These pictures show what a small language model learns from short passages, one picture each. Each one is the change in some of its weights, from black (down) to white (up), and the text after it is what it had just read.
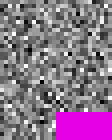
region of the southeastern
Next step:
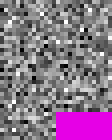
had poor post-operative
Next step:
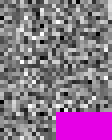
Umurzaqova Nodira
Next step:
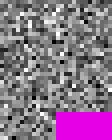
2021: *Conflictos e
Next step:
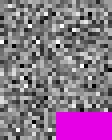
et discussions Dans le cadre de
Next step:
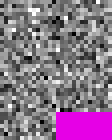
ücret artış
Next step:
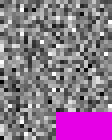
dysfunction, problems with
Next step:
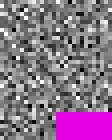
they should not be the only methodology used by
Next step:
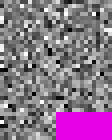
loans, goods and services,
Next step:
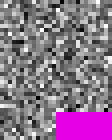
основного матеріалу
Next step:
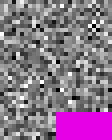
standardized courses, to increase the
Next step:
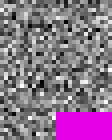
строительство социального
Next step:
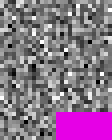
obtain a steady source of water
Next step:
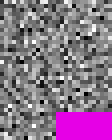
9) Ang kakulangan ng
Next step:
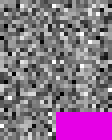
ajralayotgan kerakli
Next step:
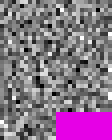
Regional State in 1991-- whereas
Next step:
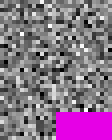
from those cafeterias. The
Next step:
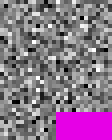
may influence their perspectives and teaching
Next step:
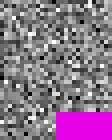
He suddenly collapsed to
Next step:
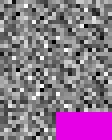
where each line can contain 16
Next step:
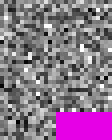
million people suffer from
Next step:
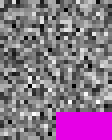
shakllanadi, ta'lim
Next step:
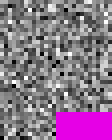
spectra, the bonding of
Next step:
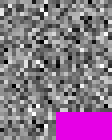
both risks are considered dominant.
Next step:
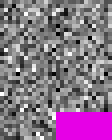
елементів. Рис. 6.
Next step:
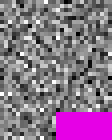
Workshops sind das Anlegen
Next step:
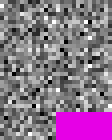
los objetivos que dieron
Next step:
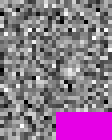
axis if assuming the cross
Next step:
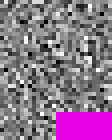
effet sur l'efficacité.
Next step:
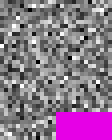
Reinforced concrete BAM
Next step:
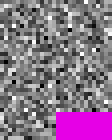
регуляризация. В
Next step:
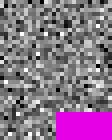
fredda proprio sulla
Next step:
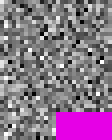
foam Injection, Local
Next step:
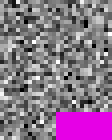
to estimate general and specific
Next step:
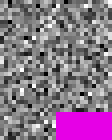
в то время как
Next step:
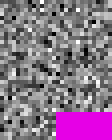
O'zbekistonga amaliy
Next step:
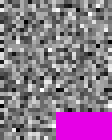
or college, to enable the
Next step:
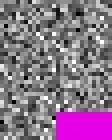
with ALTRA-IVECO
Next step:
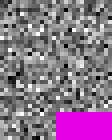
Endodontic bacteria fall into
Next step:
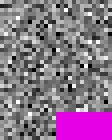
audience, thus the host can
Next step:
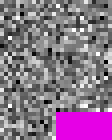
perchloric acid solution in
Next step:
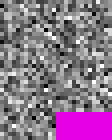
vaqtda, ijtimoiy
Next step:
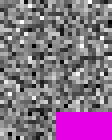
apresentados sem danos à
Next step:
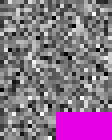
from the copyright holder.
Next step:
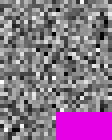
complements rather than replaces
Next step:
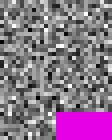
the stress tensor); a flow
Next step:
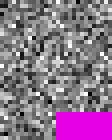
times most of the companies have
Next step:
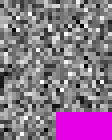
the tensile strength of the
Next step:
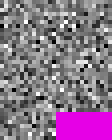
can be displayed. One of the
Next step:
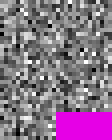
кг/га ва калийли
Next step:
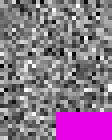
коже и яичниках,
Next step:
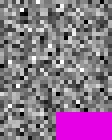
Meng and Y. B. He,
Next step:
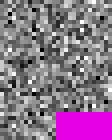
from suboptimal angles, dust
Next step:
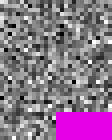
been attention to solve fractional
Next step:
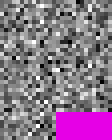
theologiae*. La importancia de
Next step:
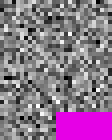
or setting up coops, even if
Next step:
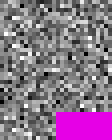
the neocortex the number of
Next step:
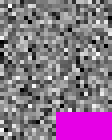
classification. Furthermore, we
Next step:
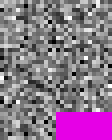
va "Jinoyat va jazo"
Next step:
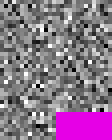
set of capacities (see
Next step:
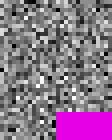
met the requirements of ASTM
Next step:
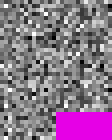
research evidenced that students with a
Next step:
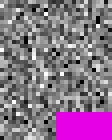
training datapoint in dataset
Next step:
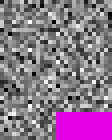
contrato también ha de
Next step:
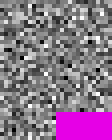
la foja correspondiente a la
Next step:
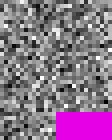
atenção à pluriculturalidade e
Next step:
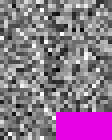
glass and plywood chamber
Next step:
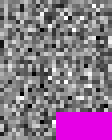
Europe framework programme of the
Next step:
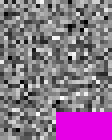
ABA's potential as a scalable
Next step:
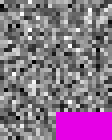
superior Courts often make
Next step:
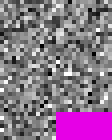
a contaminated substrate have been
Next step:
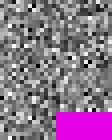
Effect of Acute Bout of
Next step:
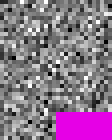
outperforms solo SVM and
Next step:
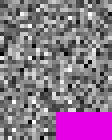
of Frontiers, at the time of
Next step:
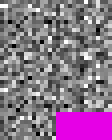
натижасида насоснинг
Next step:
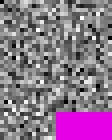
Availability Statement The original
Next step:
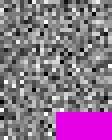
. Dengan demikian hasil
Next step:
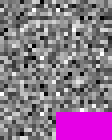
required to provide vital social and
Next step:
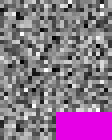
References - Almeida-Silva
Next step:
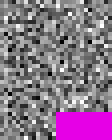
is proposed, along with information
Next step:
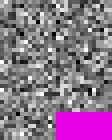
separar el espacio del
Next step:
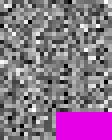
were obtained. The algorithm
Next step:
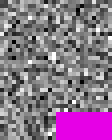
создают правовые
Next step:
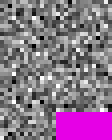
is good in its season;
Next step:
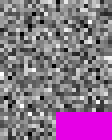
para o estudo do melasma.
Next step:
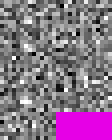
olami Kim kuchuk birla
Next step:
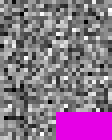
DC side to a basic
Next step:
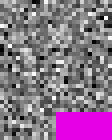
era reformasi tahun 1998
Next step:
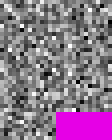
form of exercise that it can be
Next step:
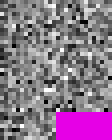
etki üretirken,
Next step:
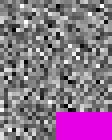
clusters in the presence of
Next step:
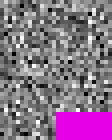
and Fiber Optic Gyro
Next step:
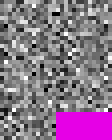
dos entrevistados (55%)
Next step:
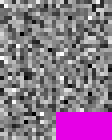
to support the data analysis requirements of the
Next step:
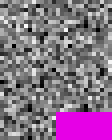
kısımda yapılan
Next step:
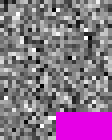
their benefits are worked out and
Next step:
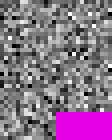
jalb qilish bo'yicha
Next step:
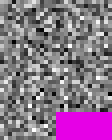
to a certain religious
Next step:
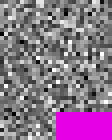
orasida mayin shabboda
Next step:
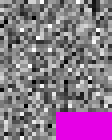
of habitat disturbance can be
